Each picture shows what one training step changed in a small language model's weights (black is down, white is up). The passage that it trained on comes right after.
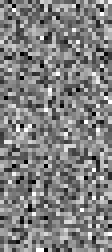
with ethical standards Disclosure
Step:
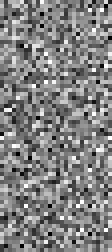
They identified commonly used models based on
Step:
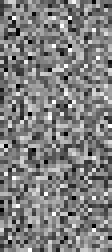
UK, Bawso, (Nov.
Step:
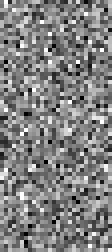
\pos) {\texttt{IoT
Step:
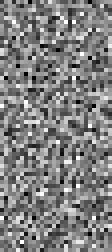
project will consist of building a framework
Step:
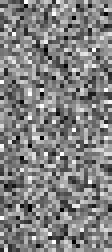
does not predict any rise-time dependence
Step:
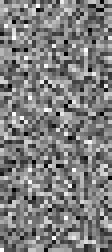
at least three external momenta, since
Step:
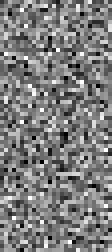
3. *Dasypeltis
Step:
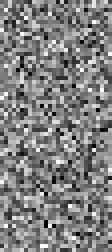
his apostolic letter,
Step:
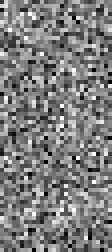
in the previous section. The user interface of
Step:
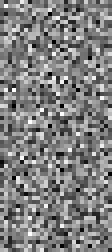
is signed by Ziegler
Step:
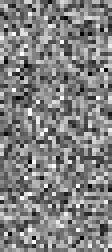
large number of efforts which have been
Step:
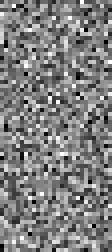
for GST-225 and from μs
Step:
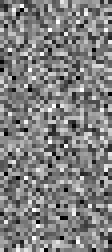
speaking, expected and subject to
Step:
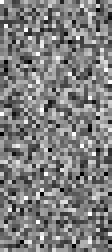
three resonances used for the search
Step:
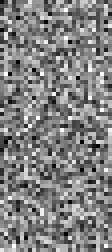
studies. 2. Methods 2.1
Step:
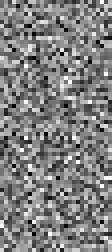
different types of shrimp (27).
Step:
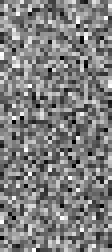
thinner, lighter structures and
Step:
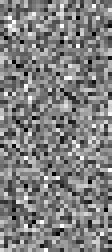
boredom arises in this case only
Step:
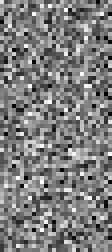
anymore. However, the interband
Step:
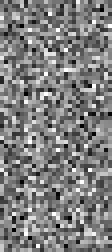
us here, perhaps, is the
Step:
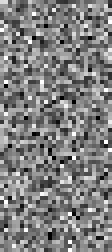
A novel and practical methodology is presented
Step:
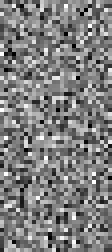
right-handed neutrinos are
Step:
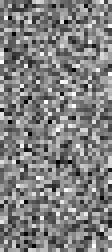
to arrive at a valid conclusion
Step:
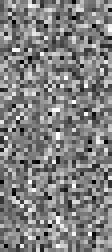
Diary, 2025). It lies between
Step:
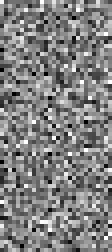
compared to SiHA. Regarding
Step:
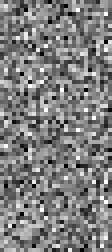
the two levels can move inside the
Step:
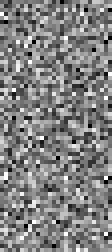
the CARE-principles through
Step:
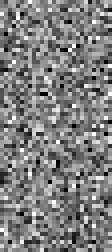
explicitly demonstrated. Its
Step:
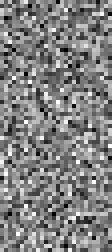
an observation of an affine transformation of the
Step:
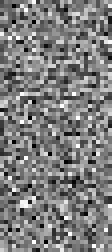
depends on its architecture. We
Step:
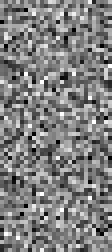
structural inequality in the
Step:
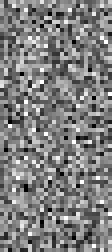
the error is determined by comparing the
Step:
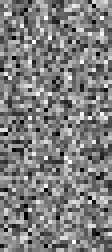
home solutions and ICT control systems.
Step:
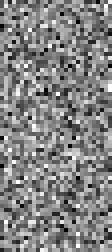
destinations. These airlines
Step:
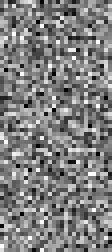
of the zeros of $|\W|$.
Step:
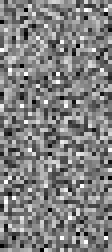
type or sequence of growing
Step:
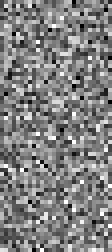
recombination and diffusion in
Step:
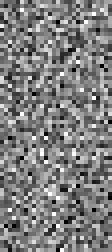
repartition function corresponding to the distribution
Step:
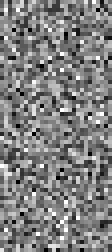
in aluminum air oil plate
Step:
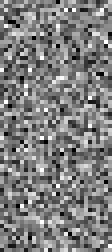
to an equality ($D_{int} =
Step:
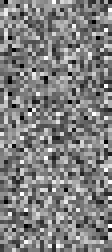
forensic accounting, such as
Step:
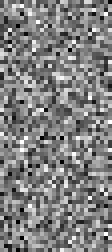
the actions for a generic EMS theory
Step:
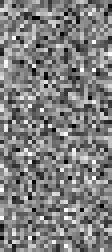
of classical survival data, except
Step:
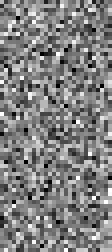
soil conditions at the Boumerdes region
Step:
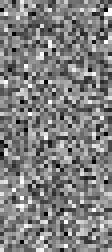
outside the EU ETS I,
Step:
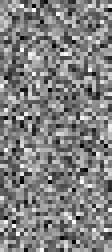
parameters such as wavelength and air
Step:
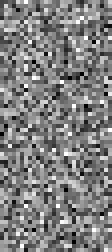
a current collector, and a robust
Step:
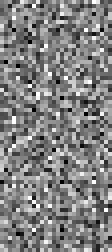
if values of one parameter increase, then so do
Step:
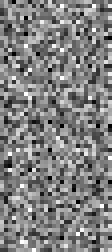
creation that provides used both basilic and
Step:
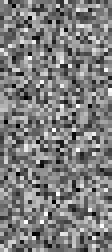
peak respectively. Here $\sigma$s and
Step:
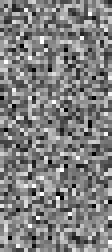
classification, the definition of
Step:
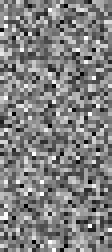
the patient is also noted down.
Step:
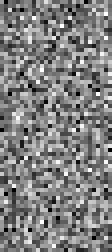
system are given by the unrenormalized
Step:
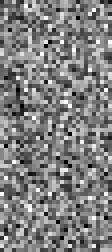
groups that are covalently bound to
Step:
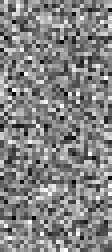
reinforced today the belief
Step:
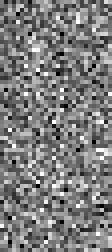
attention, making them active and
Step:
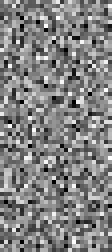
the underlying unlabeled graph
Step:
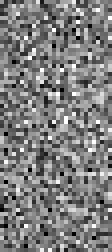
to each reservoir state. The second line
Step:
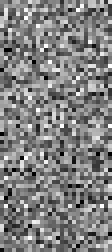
note that the entropy production
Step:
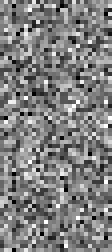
($\delta_i$s). For the
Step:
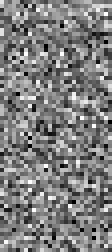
of transverse electric field $E_y$
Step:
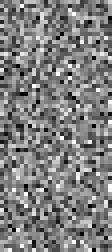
such a configuration is given by
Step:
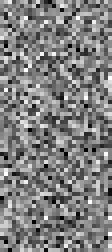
\rangle$=5 while (b) is at
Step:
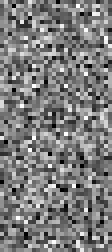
applied, respectively. Here s indicates
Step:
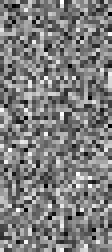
by standard trading gyms. Current
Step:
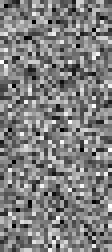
less than 4 months. Using
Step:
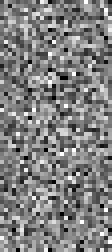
applied to spontaneous symmetry
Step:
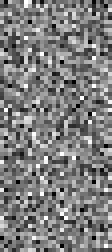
innovation and investment are
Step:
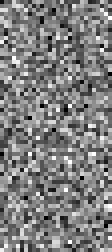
transaction security, transparency
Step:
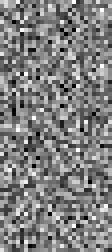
Very High ~ High
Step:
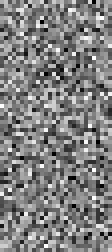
challenge. The inverse of the
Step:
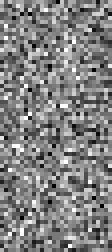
similar manner to an amplifier.
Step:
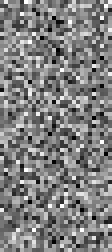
role of the noise parameter $\alpha$ is
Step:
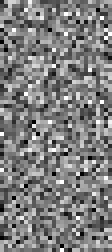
identities rather than network location.
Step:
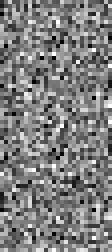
more independent variables. The most common form,
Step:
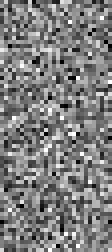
prescribing to seven key
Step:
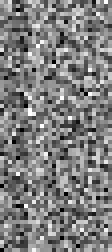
network flow problems. The above problems have
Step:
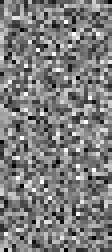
and CD, paving the way for
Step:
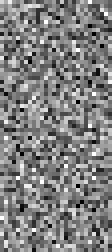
number of votes the title has
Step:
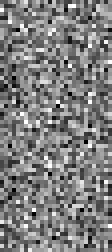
eq.(\ref{rho}) for
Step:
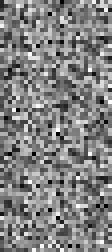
sampling by taking into account the
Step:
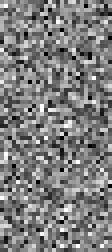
maximal intensity is 1 nW and
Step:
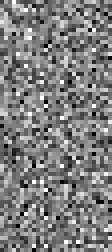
nature and the spatial interaction in the
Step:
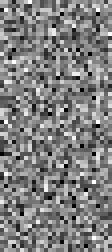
we measure the size of all bubbles.
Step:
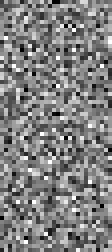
BrainAmp amplifier
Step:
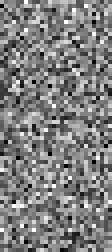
satellites. Rather than
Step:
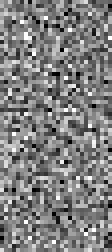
sur sa vie personnelle,
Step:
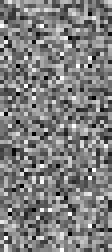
in the distribution of respondents in terms of
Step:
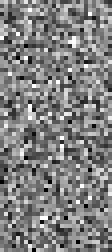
is discussed in Section IV.B
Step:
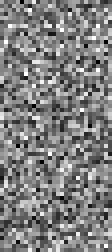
0.05 s (solid lines),
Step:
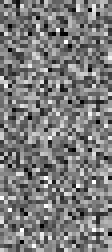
are strained to the lattice constant
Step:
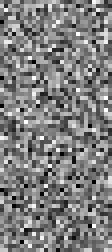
in the mobile scenario shown in
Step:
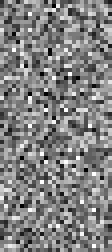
coefficients entering the calculation of
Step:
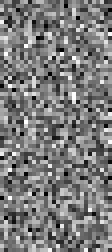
prior leads to algorithms with fast
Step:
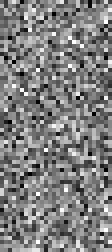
Gaia, the forthcoming availability
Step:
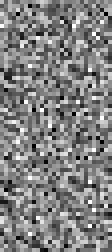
is truly in the hospital by
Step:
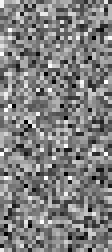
ray-dominated blast wave
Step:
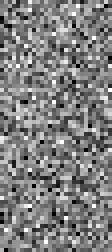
by multiplexing fiber optic
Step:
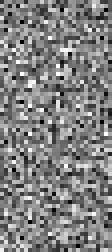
the environment. Figure 1. Micromachined
